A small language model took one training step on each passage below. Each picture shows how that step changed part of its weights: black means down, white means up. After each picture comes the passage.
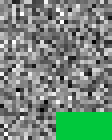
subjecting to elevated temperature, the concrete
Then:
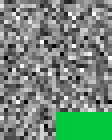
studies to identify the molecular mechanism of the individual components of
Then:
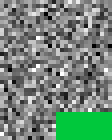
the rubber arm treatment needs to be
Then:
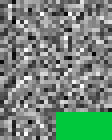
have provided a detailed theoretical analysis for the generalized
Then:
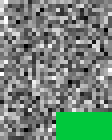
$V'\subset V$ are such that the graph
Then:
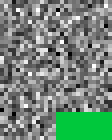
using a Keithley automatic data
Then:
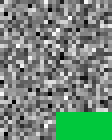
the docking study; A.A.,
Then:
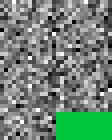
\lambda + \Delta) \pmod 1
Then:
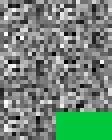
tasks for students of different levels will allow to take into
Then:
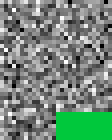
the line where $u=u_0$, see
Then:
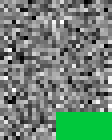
power expansion of a monic polynomial of degree n
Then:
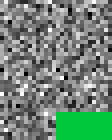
to 30. In Fig. 3 for clarity,
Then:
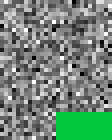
then, a word must have length at least 6 and
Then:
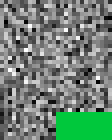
- Number of chosen follow-up activities -
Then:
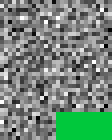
with Korlat et al. (2021). He
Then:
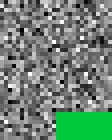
intervention excitation but not the lowest counterfactual
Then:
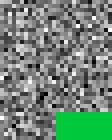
quantities defined in \cite{lsw}. First,
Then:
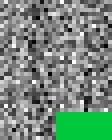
funnel. The tube was washed
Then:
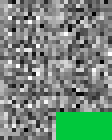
real and complex eigenvalues of the generalized eigenvalue problem
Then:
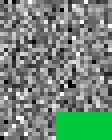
numerical study with a shock-accelerated elliptic
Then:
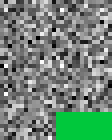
(SC _{ij}) Crisp Weight
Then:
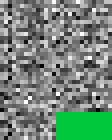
thing to note is that OLSR does not
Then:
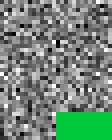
$$ This is a contradiction to the minimality of
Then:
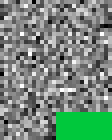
(13), we write $$\begin{aligned}
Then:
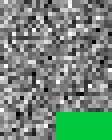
G_{\Delta}$. For $y\in
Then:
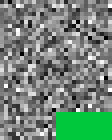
the classification of finite simple groups. The Santa
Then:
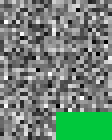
$\F_q$-linear endomorphism of
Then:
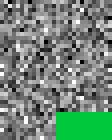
sense of \cite{AS2}. We apply the
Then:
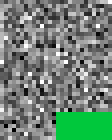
phishing detection model that leverages natural language processing
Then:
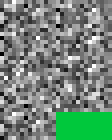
the basalt fiber and rubber fiber
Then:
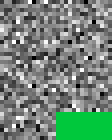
dealt with (see \cite{hales}).
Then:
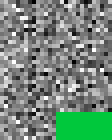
in \Cref{eq:m|y} as
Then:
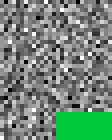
requirements (notably, other potential facilities may need
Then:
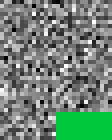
site) and increase chloride ion permeability
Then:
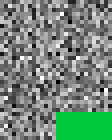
it turns out that even a very small perturbation
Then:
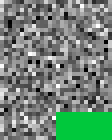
excluded. Figure A2. EU food,
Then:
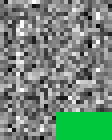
do not contradict the possibilities presented in Fig.
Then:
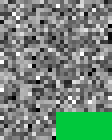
largely responsible for the variation in the local
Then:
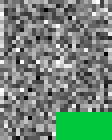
summations range over the integers. (For a
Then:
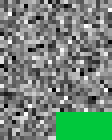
by integrating full-text analysis, investigating other
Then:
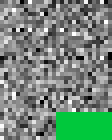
separate bacterial culture and sensitivity was done. The
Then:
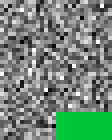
topology with pure solid and void micro-scale structures
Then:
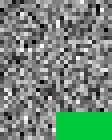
$\lambda^2 = 0$. Hence by
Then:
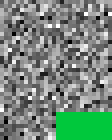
triglycerides, and low-density
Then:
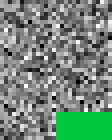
dig Minecraft and psychology of motivation.
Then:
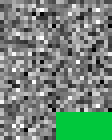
usually called the peak ripple values. Note
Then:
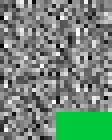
be needed to be studied and discussed for this paper,
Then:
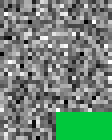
coefficients in an algebraically closed, valued field
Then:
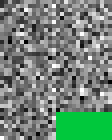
not seem to necessarily have an impact on accuracy measured by
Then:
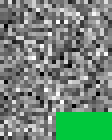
Examples of such sustainability shifts include phasing out
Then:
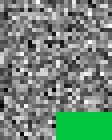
using Taylor series approach. Conditions for which the proposed
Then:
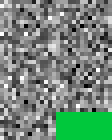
canonical algebra and coherent sheaves over a weighted projective
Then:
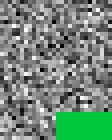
$\tilde S_2\le0$) we obtain
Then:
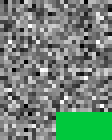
$\varphi^k_1(t)$ and asymptotic
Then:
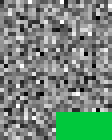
of single-span entry with this initial phase,
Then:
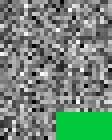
the following relation holds: \begin{align*}
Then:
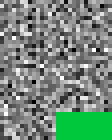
I \end{align*} From this we obtain for
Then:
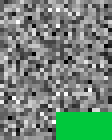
and AR -24.59%. All the software
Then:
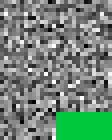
can be interpreted as the transition matrix of a symmetric
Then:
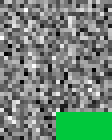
multitrophic aquaculture studies, which include species
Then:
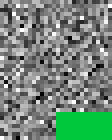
the tree bark [6]. The plant has been
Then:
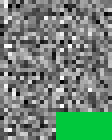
of this agreement on operational and strategic cooperation will
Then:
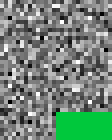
to do Activity Daily Living
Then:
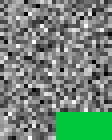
of complex mechanisms for memory management. Therefore, our research
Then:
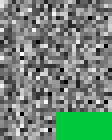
he used the principle of inclusion and exclusion in a
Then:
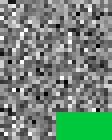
protein production in the liver, the release of
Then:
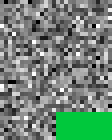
identity operator on X})$.\\ \textbf{Definition
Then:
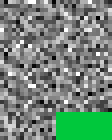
the areas of human services and ideas to enhance national
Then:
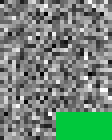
and Medium Access Control (MAC) layers
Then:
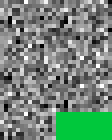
motivation, limited vocabulary, short attention spans, and
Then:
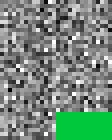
voltage values (for 12.6V and below
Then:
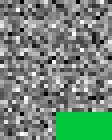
The dynamic loudness signal is another prominent
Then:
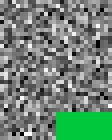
of the more precise question: What's up with me
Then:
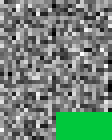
1: PRIVATE COLLECTIONS
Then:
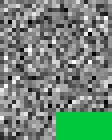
and Q. Malluhi, "Trust
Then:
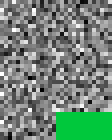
a theorem of \l-algebra structure transfer,
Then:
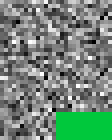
were more abundant in *Luteibacter*
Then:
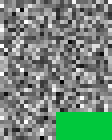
the five lemma applied to the map of long exact sequences
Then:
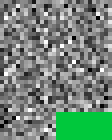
research, it can generally be concluded to describe and
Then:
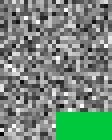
primarily for the purpose of detecting outliers in
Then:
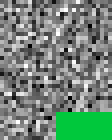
in electrolysis mode at 750 °C.
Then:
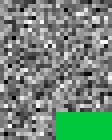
of logarithms in linear forms in $\lambda$, where
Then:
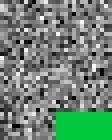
the entire self, which focuses on work performed on
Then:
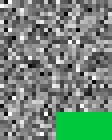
the policy covering all research activity in the first
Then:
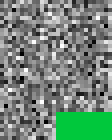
be a holomorphic family of germs of
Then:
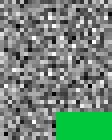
show $\Phi$ is a ring homomorphism. Note that
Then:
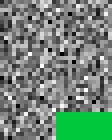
of Science, Poland, Preludium
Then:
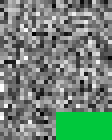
in $\Bbb R^m$. This last inequality implies
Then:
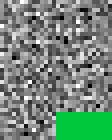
uu\cdots u}|=0,$ we have
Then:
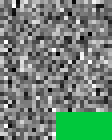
replied in a low voice,
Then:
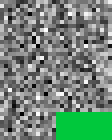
*Major* intervals as 1 (this affects the
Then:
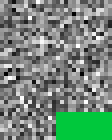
by using high-speed (>50
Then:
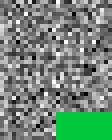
(\emph{$\Gamma$-limsup inequality}).}
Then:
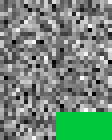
seen big advances because of the spread of
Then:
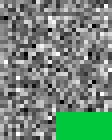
groups with nonabelian torsion subgroups are not
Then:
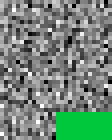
varying percentage of fiber. 3 items of each , including
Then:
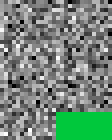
the template, in order to prevent large
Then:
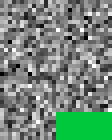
this way the bit number for each object is determined
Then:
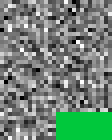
integrating the vascularisation vessels
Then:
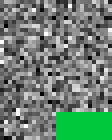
chart is made up of three lines. - Central
